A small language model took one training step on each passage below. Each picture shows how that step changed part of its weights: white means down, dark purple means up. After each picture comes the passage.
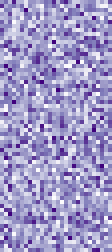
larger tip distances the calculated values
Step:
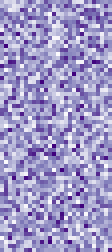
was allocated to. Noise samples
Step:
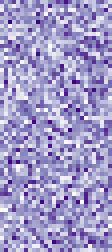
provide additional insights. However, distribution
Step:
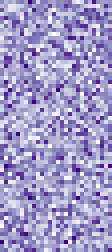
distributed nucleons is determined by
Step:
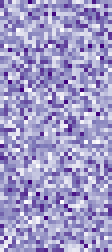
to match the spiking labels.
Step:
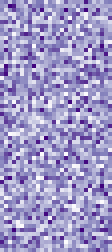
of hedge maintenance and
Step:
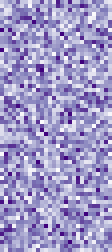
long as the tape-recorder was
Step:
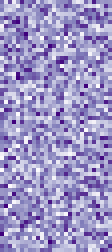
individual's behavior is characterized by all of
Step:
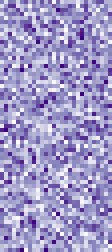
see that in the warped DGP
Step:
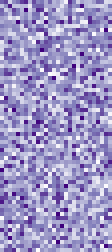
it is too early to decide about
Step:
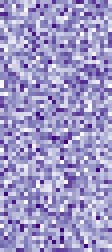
sequence takes us back to the
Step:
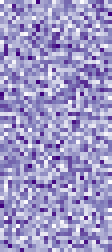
unemployed. During the word
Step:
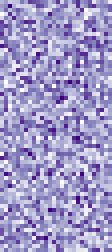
the presently measured radial velocities.
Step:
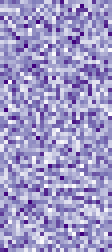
(e.g., support groups, educational
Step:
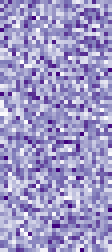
past, and future) and noun
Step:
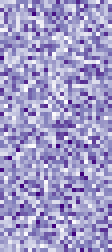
in their paper). We summarize our results
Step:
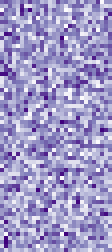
the energy liberated by proton
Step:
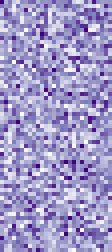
a frequency of 35 or 9.19%
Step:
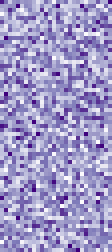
of working that have prevailed for more
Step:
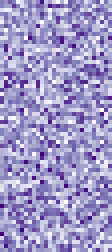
terms, jurisprudence applies
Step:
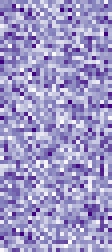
\end{cases} \end{align}
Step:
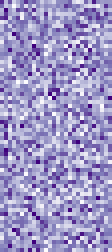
of the debate. The goal of
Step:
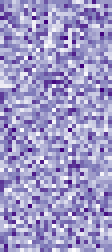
the mean time is 61 days. Both
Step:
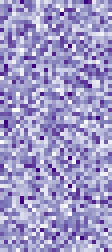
of ultrafast charge transfer
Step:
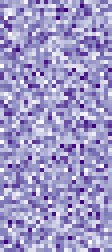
available systems is the clear visibility of
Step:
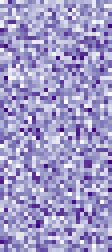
M. Tafazoli, and S.
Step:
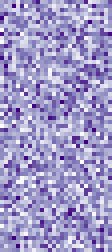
candidates with positive advantages and
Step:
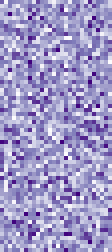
microlens alerts MY
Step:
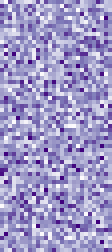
end we employ a rather simple
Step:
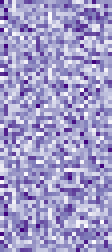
and their influence on service performance.
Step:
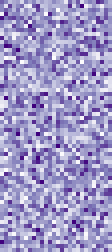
sample descriptive statistics were calculated.
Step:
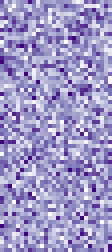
universality class). In a proper discussion
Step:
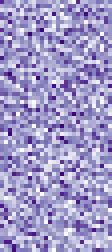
Sciences and Hospital,
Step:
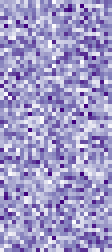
included by considering harmonic
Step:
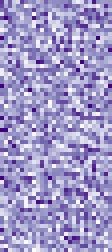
the $m$ newly formed directed
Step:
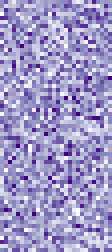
with the `temperature' parameter in other models
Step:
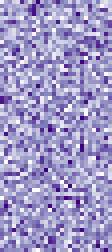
present and mixes the spin component.
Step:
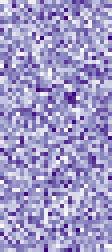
done in papers that rely on
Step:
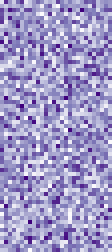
`generic' in the sense that
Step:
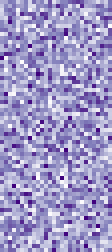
significant in either group. Immersive
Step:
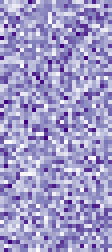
would result in a poor performance. The
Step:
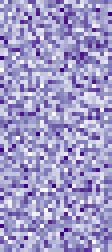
%after evaluations of physical
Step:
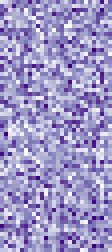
M. J., Cheng, Z.
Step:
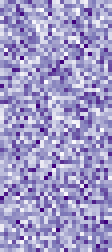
Accidental termination. Some events
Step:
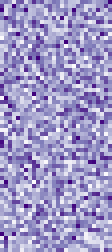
the 2nd-order moments.
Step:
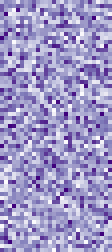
We mention that both $K$ and
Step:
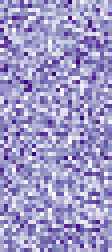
and comprehensively. Big data
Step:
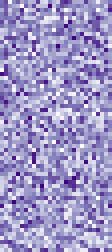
with efficiencies reaching up to
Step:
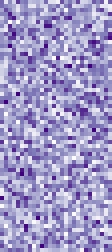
4. Gaur PK, Mishra
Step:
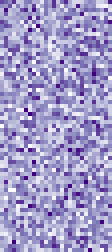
tire state, etc.), and
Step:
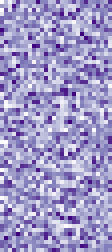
III and IV, appear at
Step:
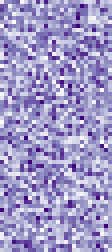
rate of SGL is assumed to be
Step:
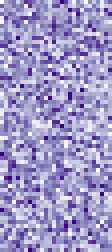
1: Sex wise distribution of study
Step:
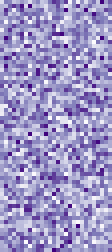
combination of emulsion and gel then the
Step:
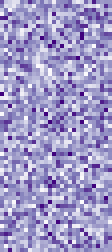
within the same core during the mapping
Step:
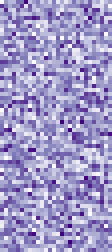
. \end{align} The excluded area
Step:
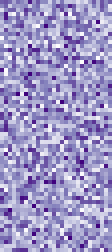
the Al-addition alloy compared to
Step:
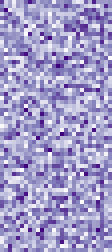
and increases their value for urban use.
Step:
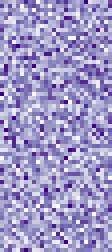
of microorganisms as surface
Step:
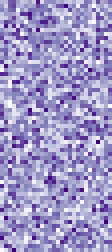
based on Eq. (7) with $\sigma =
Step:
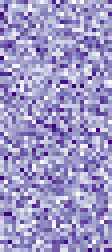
SEM** Cells attached to
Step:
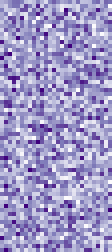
erratic, and rates of
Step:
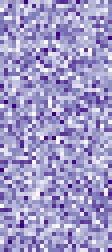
und Astronomie, Institut
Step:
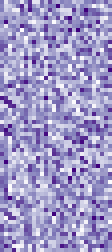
R. Soref, V. M.
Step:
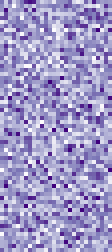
of protective devices using the model.
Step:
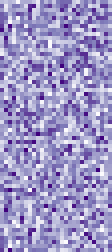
cognitive capabilities of
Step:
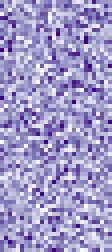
all pairs of sources in the
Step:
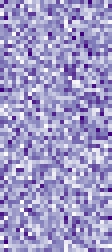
\citep[see][and references
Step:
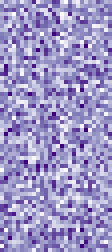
of composite sintered at the temperature
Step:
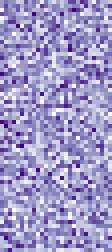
arising in SMS is developed.
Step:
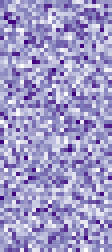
several cases of applications, such as
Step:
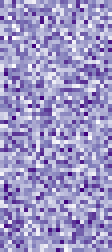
light-weighted, monolithic
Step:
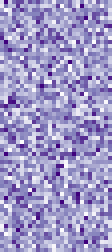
these proof-of-principle
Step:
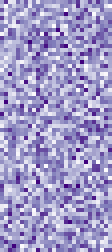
alternation: Class 652
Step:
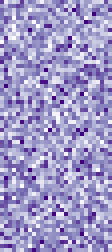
serves as the object of credit.
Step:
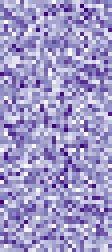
reproduced in the independent photon
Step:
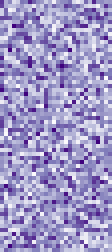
based on a combination of Lagrangian
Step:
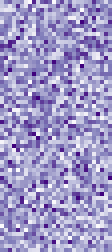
The irregularity in the transition from
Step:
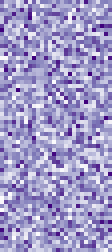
as a doublet, due to coupling
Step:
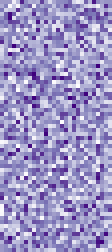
It can be used as a tool for the development of
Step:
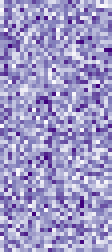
retinopathy, macular
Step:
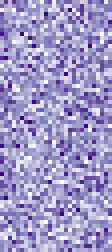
is \begin{eqnarray} \frac{\delta
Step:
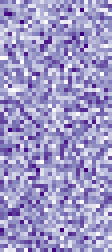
must achieve a static flatness
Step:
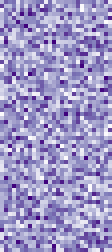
to sink into the consciousness of
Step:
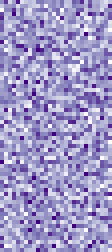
(!IMPOSSIB =
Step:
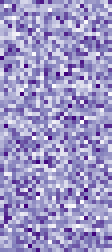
field may induce a new pattern of
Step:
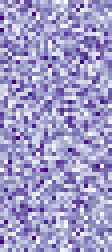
as this one, their recognition as a
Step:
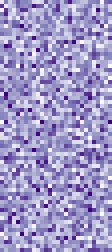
Pat | Obs | Exp | Res
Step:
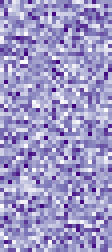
to be taken into account. Another
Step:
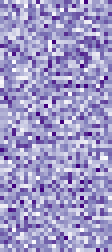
modify the band gap and band edge
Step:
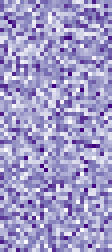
these systems, especially near the
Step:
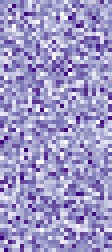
but is also conducive to a more effective,
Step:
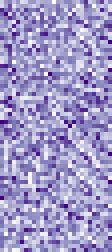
Date Medicine Dosage
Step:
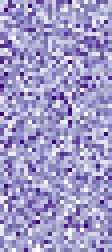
constructed prospective cohort study
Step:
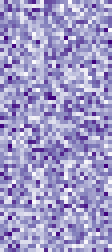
\etaLR \right] = 1$. In
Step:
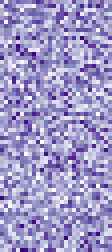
well established body of methods
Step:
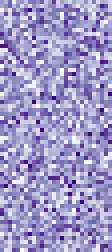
the field after three measurements at –T and
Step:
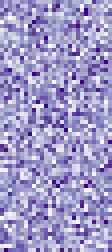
in many cases children have a parent or
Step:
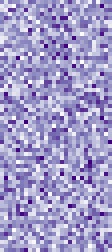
are silicon avalanche
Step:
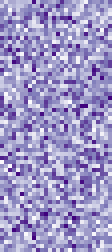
E & Cukalovic I.,
